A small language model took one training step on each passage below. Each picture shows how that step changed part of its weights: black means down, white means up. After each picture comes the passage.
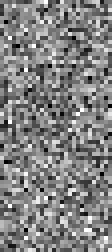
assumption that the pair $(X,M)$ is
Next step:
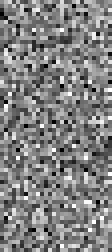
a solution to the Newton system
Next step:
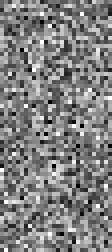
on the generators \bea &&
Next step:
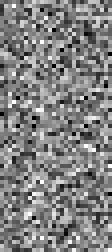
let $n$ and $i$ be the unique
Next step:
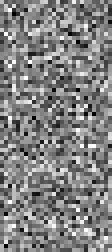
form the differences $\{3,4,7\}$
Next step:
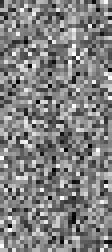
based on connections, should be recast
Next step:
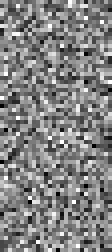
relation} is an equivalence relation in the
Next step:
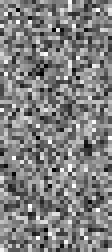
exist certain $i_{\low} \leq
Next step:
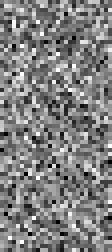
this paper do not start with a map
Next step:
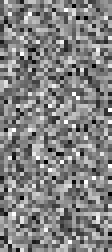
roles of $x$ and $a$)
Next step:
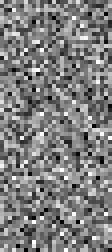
depend on these parameters. The following lemma will
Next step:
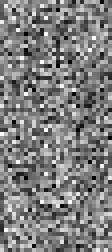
and denoted $(-)_\omega$.
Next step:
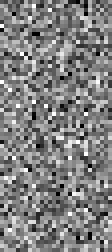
survival data, but especially
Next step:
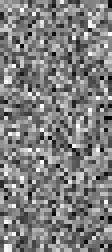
uses the spirit of ray
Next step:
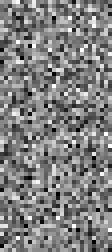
. \label{eqtu4} \ee
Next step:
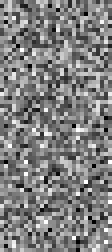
Such spaces are studied in
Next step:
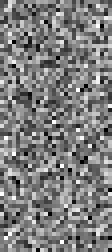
corresponds to $\mathcal E$. We have a
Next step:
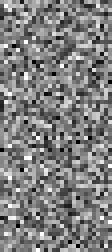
the sequence (using a computer, or
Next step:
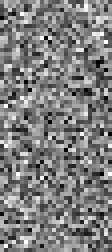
the thesis follows. \end{proof}
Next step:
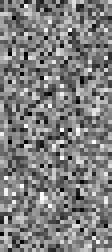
inflexibility is not desirable when
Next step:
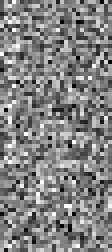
right-hand side of the above equation
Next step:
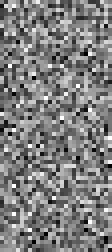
from these hom spaces and such that the composition
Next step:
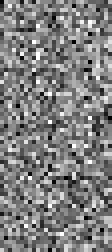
same time without losing the computation
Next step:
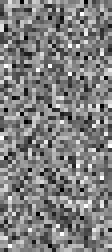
for the left $C(\var)$, then on each
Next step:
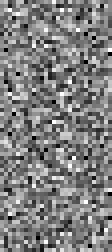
Let a given tolerance be $\delta =
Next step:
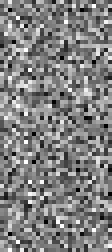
the truncated Hilbert
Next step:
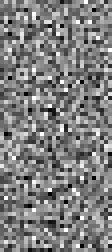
distribution or a Student-t distribution
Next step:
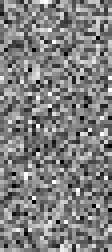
functions $$ \lambda_{\alpha,\omega} :
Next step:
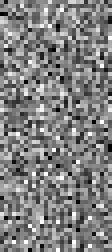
is the number specified in Definition
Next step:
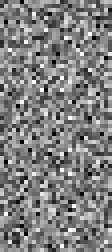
For $z\in K_{j}$, there exists
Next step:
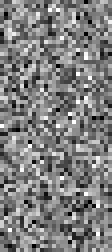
projection from the space of \EIs\
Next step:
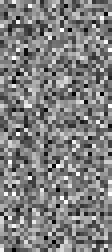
\ \tau)). \end{equation} The
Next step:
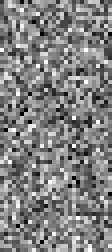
roots of $H_j$ can only
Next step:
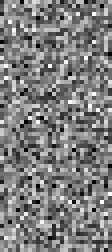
at least $4t$, then $G$ has
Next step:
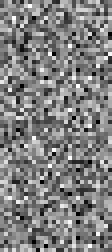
minimal cone in $\Sigma$ containing
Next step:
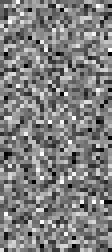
of the Bethe Ansatz equations
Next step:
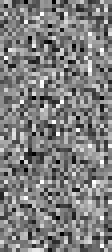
In this study, we formalize an
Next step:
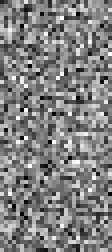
embedding TAF algebra. More
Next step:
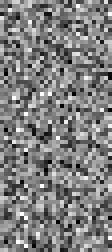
\Vert u\Vert_0 - \eps
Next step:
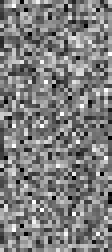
by $p$ we arrive at $$
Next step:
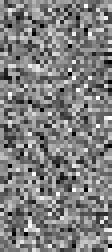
\quad (\mbox{respectively }
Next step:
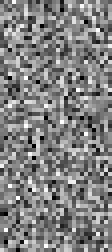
a class of involutive systems defined by
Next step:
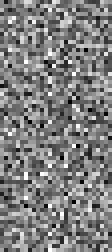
proof in~\cite{FL10}
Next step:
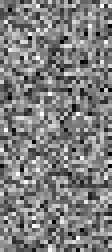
An analytic PDE in the following
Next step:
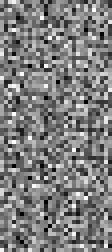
\end{example} \bigskip We obtain
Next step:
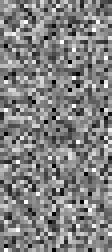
abelian coverings. Since a cyclic
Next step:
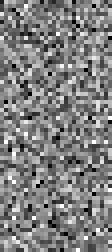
is used for adaptive step-size
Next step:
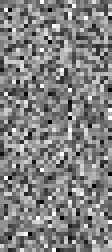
it follows immediately from the
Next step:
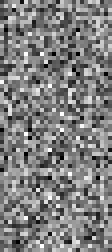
of mixed characteristic $(0,p)$
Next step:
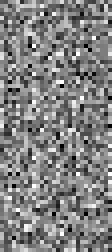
& \frac{ \omega \eta L^2
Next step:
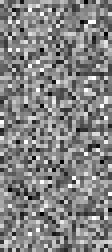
times}}$, where the $i$-th
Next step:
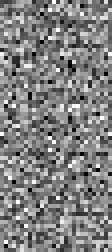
GFD method. Solve the resulting
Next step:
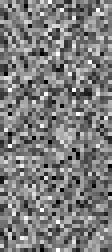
rows of each matrix $B$,
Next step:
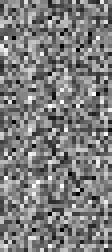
to use and, in particular, of not
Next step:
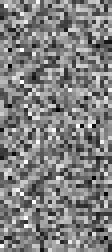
the equations defining the fixed points of the
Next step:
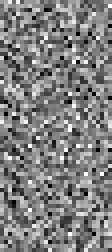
a continuous isomorphism with inverse \[
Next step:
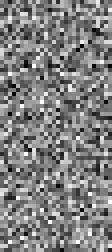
(the Kalman Gains) are
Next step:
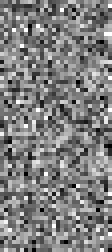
(only) its own state using
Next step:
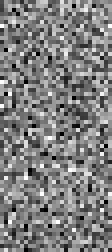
method is that we do not explicitly
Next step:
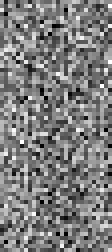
sparse regularized optimization
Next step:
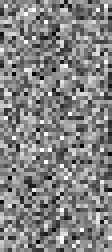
nef, then we have a contraction
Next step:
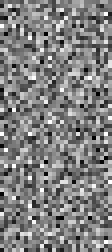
does not belong to $\mathbb{R}$.}.
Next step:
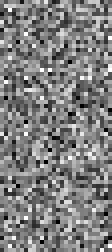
that $\nabla_a \si^{i}$ is
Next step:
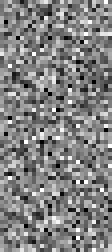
Assumption \ref{assumptionrho}.
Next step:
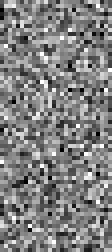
we sum the contributions from the two
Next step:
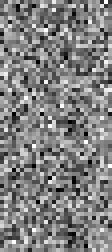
solutions, contradicting the fact that it is an
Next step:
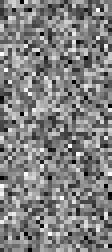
of $H(\beta,m)$ are
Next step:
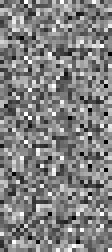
X\otimes V\otimes V^*\\
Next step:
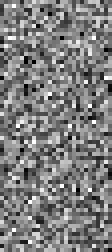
let $G \in \Aut(\int)$
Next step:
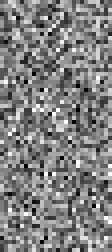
$\gamma_A$ has an internal
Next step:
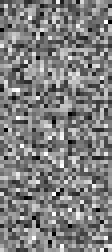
profiles. \textbf{(c):}
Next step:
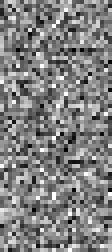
$G$ and $H$ are joined
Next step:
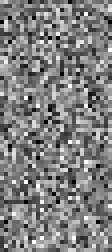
exceptional toroidal
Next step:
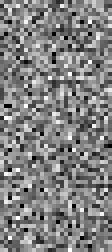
class, the closedness-type ones
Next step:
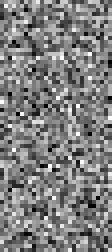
the form $$ \rho=\sum_H
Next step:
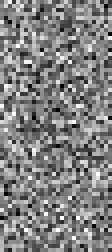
a bond percolation $\omega$
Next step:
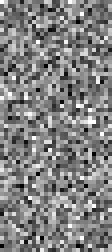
expressions for the Laplace
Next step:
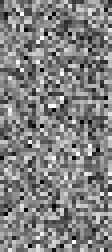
behaviour of the solutions of the
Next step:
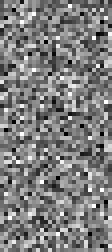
of thin and collapsing domains
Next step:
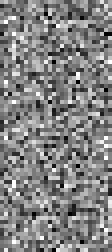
`Stokes factors' in
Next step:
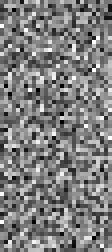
from the point of view of functional
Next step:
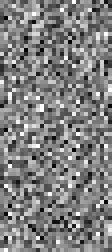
point arithmetic we compute very
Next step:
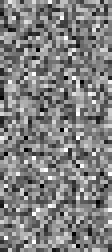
$B_r(\gamma)$. Since $\eta
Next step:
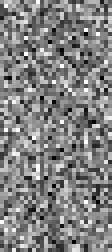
the standard projection admits a drift
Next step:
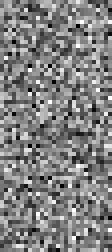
found Euler-Lagrange
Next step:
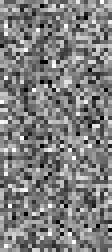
the maximum principle implies that
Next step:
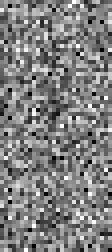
{\tenpbf Abstract.
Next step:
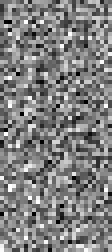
class $\alpha_{L/A}$ of the
